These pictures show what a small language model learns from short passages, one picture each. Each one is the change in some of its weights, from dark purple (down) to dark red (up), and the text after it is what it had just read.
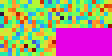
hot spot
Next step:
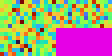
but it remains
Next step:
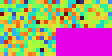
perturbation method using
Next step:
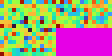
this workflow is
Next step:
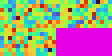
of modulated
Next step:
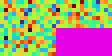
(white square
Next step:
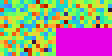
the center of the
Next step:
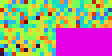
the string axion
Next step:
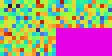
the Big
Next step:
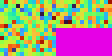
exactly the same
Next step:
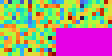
have recently produced
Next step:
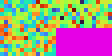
the relevant dynamical
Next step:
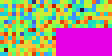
indicate that the detected
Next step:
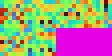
remaining of the
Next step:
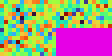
notation for the
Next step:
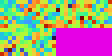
by the National
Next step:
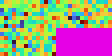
if $u$
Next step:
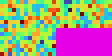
and that the case
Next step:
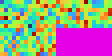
in X-ray
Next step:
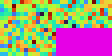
CMB analysis
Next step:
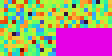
It is seen that
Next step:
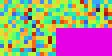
study was done.
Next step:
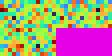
MI. The
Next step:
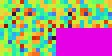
function of the
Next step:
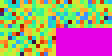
agreement between the measured
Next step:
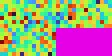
computed to identify the
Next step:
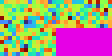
as a matrix equation
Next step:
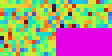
Sinc function
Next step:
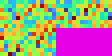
of parameters. For
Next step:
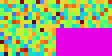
excess for a
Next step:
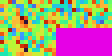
this boundary condition with
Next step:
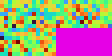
left boundary and an
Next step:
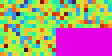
differentiation with
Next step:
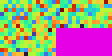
not evenly
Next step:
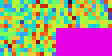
the stellar orbits
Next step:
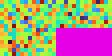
code, but it
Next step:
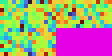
are sent to
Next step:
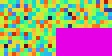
accuracy of 20
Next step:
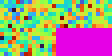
we neglect
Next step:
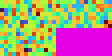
return matrix
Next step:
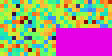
defined by the
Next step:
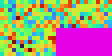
of Eqs.
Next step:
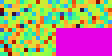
a clear peak at
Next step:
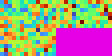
the spin of the
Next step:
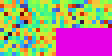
Data} We
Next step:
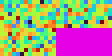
is by fitting
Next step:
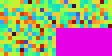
principle be applied
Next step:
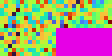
optimal representation is
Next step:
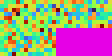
slight change of the
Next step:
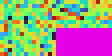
order in the
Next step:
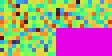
an expression which can
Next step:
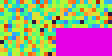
open as much as
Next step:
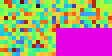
The righthand
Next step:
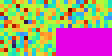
phones in
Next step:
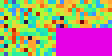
with the standard
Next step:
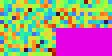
to further reduce
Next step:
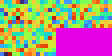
on the zonal
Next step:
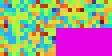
the value of the
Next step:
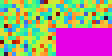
evolution of grain
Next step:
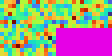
that, by time
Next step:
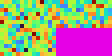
the ferromagnetic
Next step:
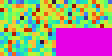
but their width increases
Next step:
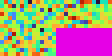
thus is a
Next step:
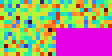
is given by:
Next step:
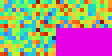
the shape and the
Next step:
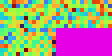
electric displacement field
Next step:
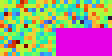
were interested
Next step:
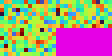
a linear function of
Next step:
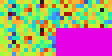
range of very high
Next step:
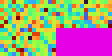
be concerned
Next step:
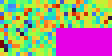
for points which
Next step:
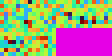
issue understanding
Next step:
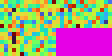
{\sin \theta
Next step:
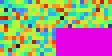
in the following.
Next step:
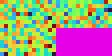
properties of the
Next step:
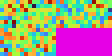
the form,
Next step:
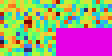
for the model at
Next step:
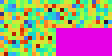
for all states:
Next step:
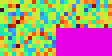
of Righi
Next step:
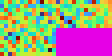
In this section we
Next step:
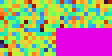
simplest symmetry group
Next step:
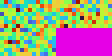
most often we find
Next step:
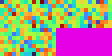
measurement allows for
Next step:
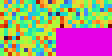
explicit intersection
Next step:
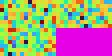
raising and
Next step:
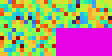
groups were used
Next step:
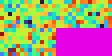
is the optical lattice
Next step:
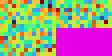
modulation of the
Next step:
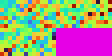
by the following
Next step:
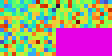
the concentrations of
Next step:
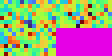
are generally expected
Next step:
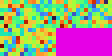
focused on
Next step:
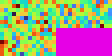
measured system to
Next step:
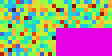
we consider the
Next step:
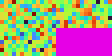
initial average momentum so
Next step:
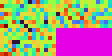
build a
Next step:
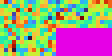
needed in the generation
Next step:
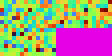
to obtain its single
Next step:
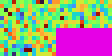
soft gluon
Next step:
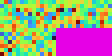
which leads to the
